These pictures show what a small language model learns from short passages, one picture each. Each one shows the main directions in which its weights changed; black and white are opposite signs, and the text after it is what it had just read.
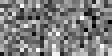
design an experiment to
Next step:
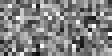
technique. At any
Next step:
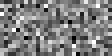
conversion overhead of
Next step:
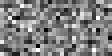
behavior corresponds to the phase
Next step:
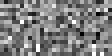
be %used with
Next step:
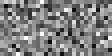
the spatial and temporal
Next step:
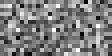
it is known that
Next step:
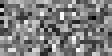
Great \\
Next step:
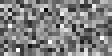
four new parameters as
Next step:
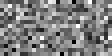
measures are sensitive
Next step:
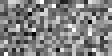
\linewidth] {}
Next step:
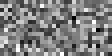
exponential decay of the
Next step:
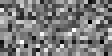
hypothesis that
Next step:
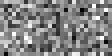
variables (Lagrange
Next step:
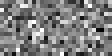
regime of the underlying
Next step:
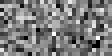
requirements need to be
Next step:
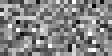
high SNR we obtain
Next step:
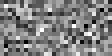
the authors analyzed some
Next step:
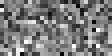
topological nature of the
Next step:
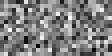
indicate the NiO
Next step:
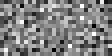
be adjusted
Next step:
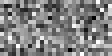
the theory remains regular
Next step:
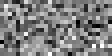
used the differential equation
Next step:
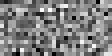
the parameters. \\ \\
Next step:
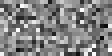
generating function is
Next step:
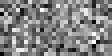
``bare" state
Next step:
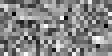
models to baseline
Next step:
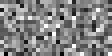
study of the band
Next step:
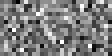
seen in XRD
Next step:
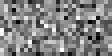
material platforms.
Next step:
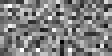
their kinetic energy
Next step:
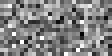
it is not a variable
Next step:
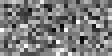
the magnetostrictive
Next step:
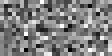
the same functional
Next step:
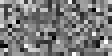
fit with a double
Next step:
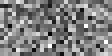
quite similar, there
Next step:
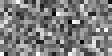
cloud analytics
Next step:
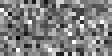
modulate spin-wave
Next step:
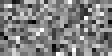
causal effects on all
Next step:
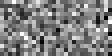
in the SMLW
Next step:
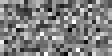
the naive
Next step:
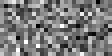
the brightness and
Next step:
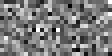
the complement.}
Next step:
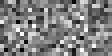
\to \overline
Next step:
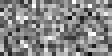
One can choose
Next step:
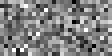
radial migration is
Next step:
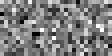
Engineering and Physical
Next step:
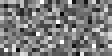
the line joining
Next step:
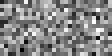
cannot be detected provides a
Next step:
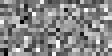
the continued energy transfer
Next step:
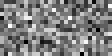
and combine their information
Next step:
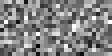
represent desorbed
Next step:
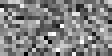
model performance by training additional
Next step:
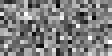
and related matters,}
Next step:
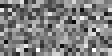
a meaningful uncertainty
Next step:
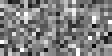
and p orbitals
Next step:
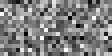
LHC and
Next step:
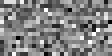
as a function of physical
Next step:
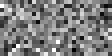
ischemic event,
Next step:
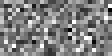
enough, as well as
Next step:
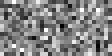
in the Earth
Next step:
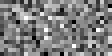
with that of the
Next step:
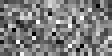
to capture dimension correlation of
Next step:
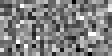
we choose the
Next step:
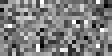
generalize the above to
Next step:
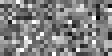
control is through the electric
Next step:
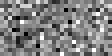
resolution we obtained is better
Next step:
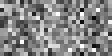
is Borel
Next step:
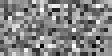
final meson,
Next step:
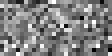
dots represent the
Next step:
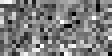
which is challenged by
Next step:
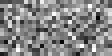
shape can be found,
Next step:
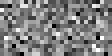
temperature it has relatively
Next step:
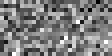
of liquefied
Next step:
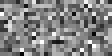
hole mass derived from this
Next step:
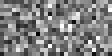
to $n$-type
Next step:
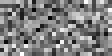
that all $N$
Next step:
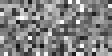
was supported by the
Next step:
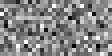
ACE and the
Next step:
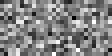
obtain the following energy
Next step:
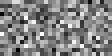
chosen elliptically
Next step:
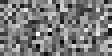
operator that satisfies condition
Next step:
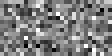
the drip
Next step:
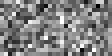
tasks (so you
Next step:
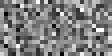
reflection of the
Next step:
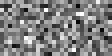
second-order sections
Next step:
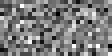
we have used the
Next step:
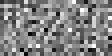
occupation, and
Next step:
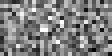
that the radiated
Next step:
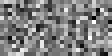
the quantum numbers are defined
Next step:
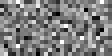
repulsion of
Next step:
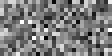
water movement in
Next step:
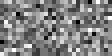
& Coverage &
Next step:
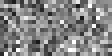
of high-density
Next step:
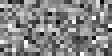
a Kerr black
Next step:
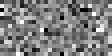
following form of the
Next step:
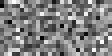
MeV), in contrast
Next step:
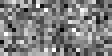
dark photon as the only
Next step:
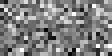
generalized subsystem.
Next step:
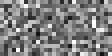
pulse with the large amplitude
